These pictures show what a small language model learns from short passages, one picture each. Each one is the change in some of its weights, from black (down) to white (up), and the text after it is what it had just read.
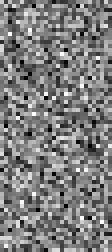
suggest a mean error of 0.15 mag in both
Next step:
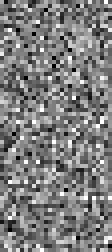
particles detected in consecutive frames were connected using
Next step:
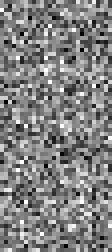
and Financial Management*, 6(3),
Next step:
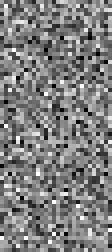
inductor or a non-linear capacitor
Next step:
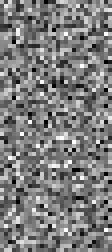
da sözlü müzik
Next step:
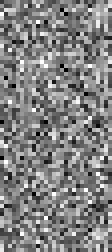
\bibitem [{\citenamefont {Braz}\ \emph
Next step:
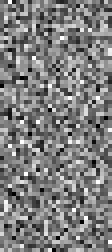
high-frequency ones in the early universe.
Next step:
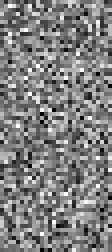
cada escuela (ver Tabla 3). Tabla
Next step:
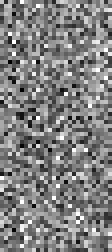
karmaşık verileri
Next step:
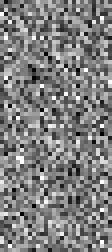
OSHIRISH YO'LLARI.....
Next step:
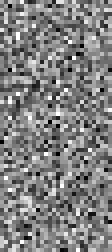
outlier. Otherwise, the correspondence between
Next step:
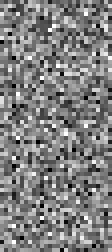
требованием. Поэтому, на
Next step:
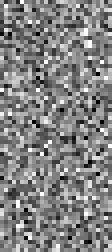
metodik ta'minotini takomillashtirish,
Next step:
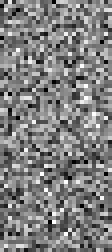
eposlarining o'rni beqiyos.
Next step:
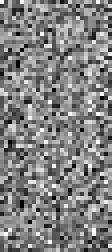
nem jelent meg, hanem
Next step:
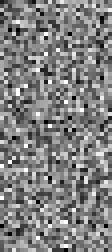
of the refractive index of various materials, called
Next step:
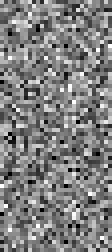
(good) PRNGs should lead to
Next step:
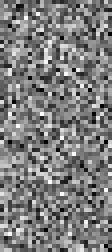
we consider the half-filled ($n=1$)
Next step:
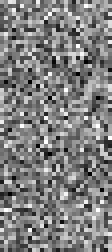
печь (там действуют 3300
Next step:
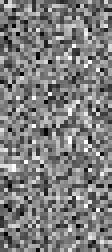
foi aplicado o Teste T para comparar
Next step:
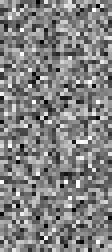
rolini mustahkamlash,
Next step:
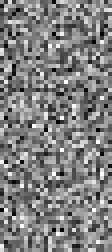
europeo el nuevo derecho de los
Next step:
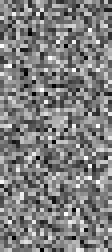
topological charge and magnetization. We identify the free energy
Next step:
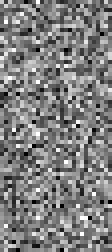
existence being an immediate consequence of the requirement
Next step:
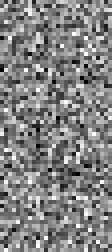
barqarorlashtirish Jalb qilingan
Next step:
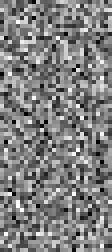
as singlets or triplets, the
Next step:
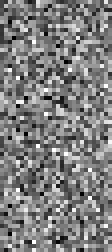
calculated using the restitution coefficient. Finally, the
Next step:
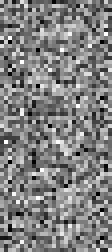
Japonya'da WE-NET
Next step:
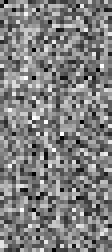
Polish Journal of Entomology 2020.
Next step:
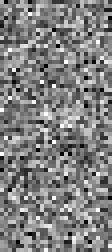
et al [11] to obtain quantization of some
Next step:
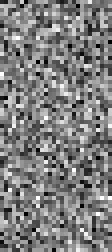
или угрозы применения силы, а
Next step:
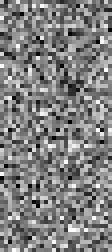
\author[1]{Xu Chen
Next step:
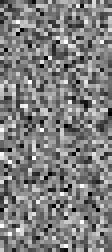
of the theory. This is the only sector that
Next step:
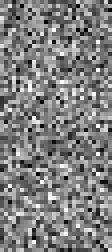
0.7$. This points to the conclusion that the
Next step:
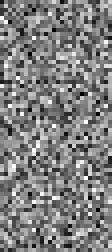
te verkrijgen. Functie en
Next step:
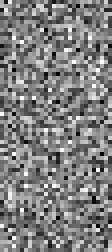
beschouwing rond de betekenis
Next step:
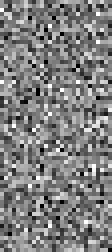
and $E>0$ is the energy of the
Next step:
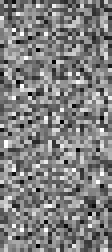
використовувати аналітичні системи для
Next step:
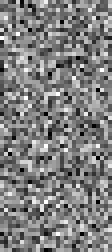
Ing. Raúl Emilio
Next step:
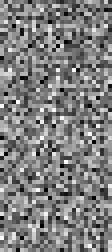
building. These findings will be useful in informing
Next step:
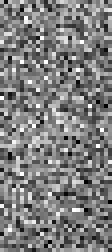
turli qarashlarga fikr bildiriladi. Kalit
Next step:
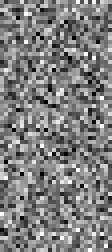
1\le j\le N. \] Since
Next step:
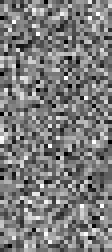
transverse directions. During such collisions, nonlinear wave coupling
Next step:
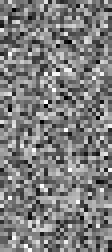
color-coded relative density field error (normalized
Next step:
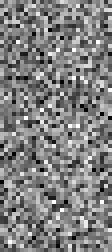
a fluidez das habilidades exigidas pelo
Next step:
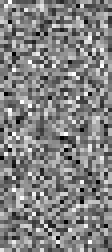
decreases, as strong vortical motion with ferromagnetic
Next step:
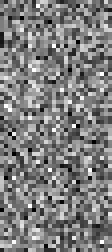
relevant topological information and topological oddities that can be useful
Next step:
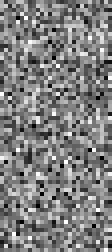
models with flavored Higgs doublets }
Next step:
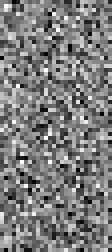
7. Ту су приказани одзиви
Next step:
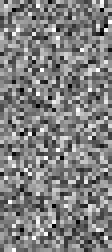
safe haven. Conversely, during
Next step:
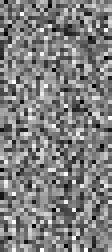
information coming from the non-linear regime.
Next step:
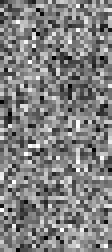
of iterations was 11 epochs. All experiments
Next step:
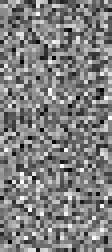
able to cancel a wide range of signal tail
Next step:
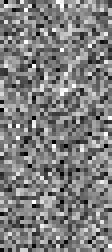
tallawdı óz aldına
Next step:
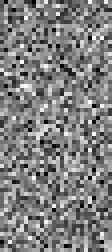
displayed in b-g for sampled $\left |
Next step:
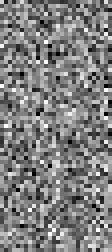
Sobibor Berlin Westerbork
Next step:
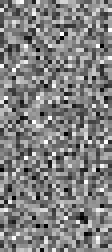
to evaluate the influence of cross-reactions on surface
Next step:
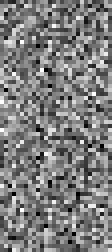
гуманитарных дисциплин
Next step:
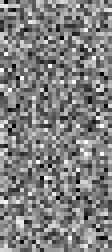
hamda hududiy iqtisodiyotni jonlantirishda
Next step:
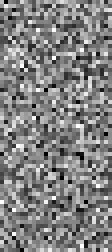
asosida tashkil etish talab etiladi. Shuning natijasida
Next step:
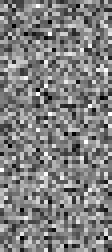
впливу щодо нього. До
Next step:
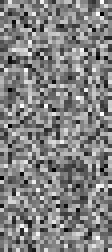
(Plantago major substansiyasidan
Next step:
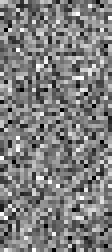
shuningdek, umumiy sog‘liq
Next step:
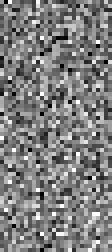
entre el marketing sensorial y decisión de
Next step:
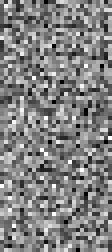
da Corporação e à atividade de
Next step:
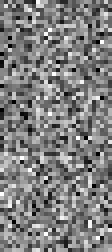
due to the interacting particles and the chosen reference frame.
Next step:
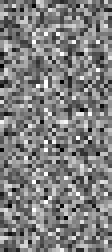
while the momentum around the compact direction is
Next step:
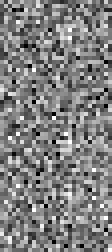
avatar are able of showing emotions and
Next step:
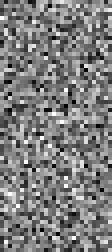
constraint that there must be exactly three \texttt{A}
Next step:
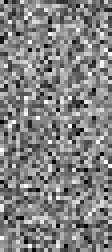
xo'jaliklarida foydalanila
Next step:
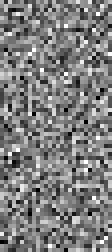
uso abitativo, all'art.
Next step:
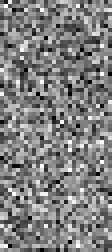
votes for the two candidates or prefixes of
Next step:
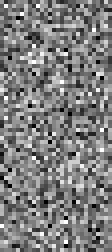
implementation of multiple languages demonstrates that compositional
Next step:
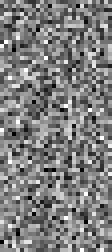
components of movement, for example, a reach or a
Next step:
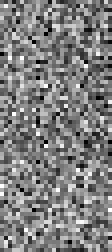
микробиологическую активность
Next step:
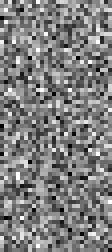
mehr in einer Zeit, in welcher
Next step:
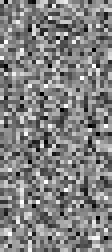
process is responsible about extract the total number for one
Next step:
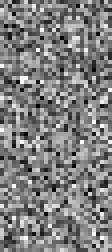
CFT. We begin by imagining that we understand the
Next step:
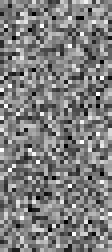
On lui donne généralement ce dont
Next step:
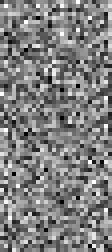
КӨЗ ҚАРАСЛАР
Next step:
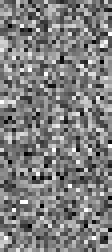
We denote its boundary by $\partial Q$. For a typical
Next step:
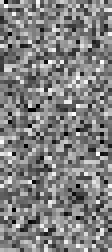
va “Kids World Farovon”,
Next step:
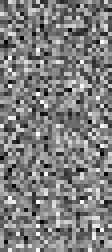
Essa inflexão teórica e
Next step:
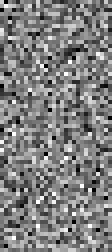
yoki obidalardan, san'at va
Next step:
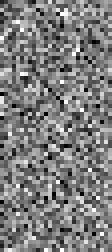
of second sound is calculated 1. Introduction The
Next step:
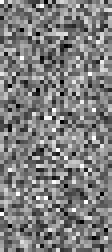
is uniformly sampled and $p$ is
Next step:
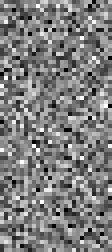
momentum twistor variables. \section{Explicit
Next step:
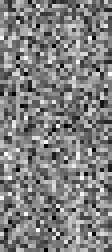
observations and the predictions. The data point in
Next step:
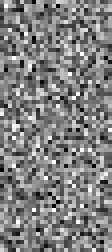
covered by buildings to total area, $\nu$
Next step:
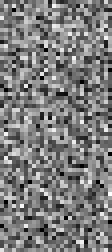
методы наглядного и практического
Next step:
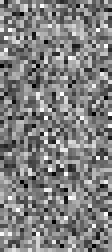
\author{ Refugio Rigel
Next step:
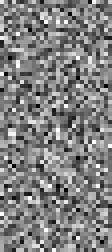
In this paper's notation, his formulae are
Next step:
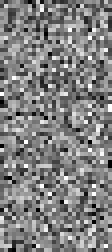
describe the dependencies $\Delta(I_i)$ and
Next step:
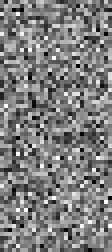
yetilgandan so'ng terish
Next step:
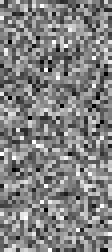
\times M$ for fixed $L=6$.
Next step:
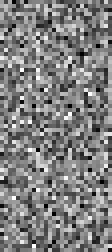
лет могут выглядеть как
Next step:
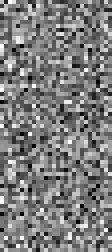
en de rest in de kou laat staan,
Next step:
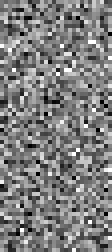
external momenta. As already mentioned above, there is still
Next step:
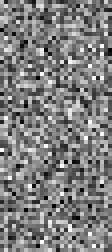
charges are conserved in the absence of
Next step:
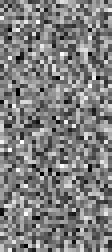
order to fulfill the scaling properties of the model,
